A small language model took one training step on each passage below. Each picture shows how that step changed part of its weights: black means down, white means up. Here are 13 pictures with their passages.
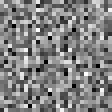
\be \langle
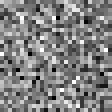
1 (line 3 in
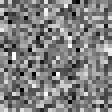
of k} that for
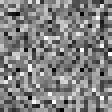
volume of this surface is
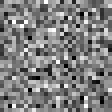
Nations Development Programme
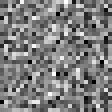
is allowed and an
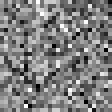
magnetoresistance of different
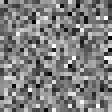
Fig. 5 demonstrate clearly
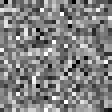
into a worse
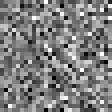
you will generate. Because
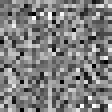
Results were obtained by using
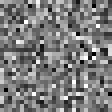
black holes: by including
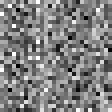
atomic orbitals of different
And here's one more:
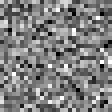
of Technology Isan,
